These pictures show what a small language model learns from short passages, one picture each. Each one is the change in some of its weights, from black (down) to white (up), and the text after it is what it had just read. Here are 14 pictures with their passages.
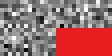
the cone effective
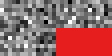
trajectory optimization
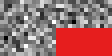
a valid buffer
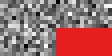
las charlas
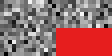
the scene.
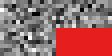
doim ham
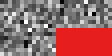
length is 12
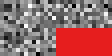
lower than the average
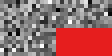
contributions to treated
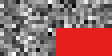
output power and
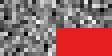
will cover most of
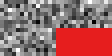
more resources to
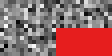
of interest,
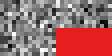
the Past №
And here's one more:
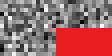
displacements if
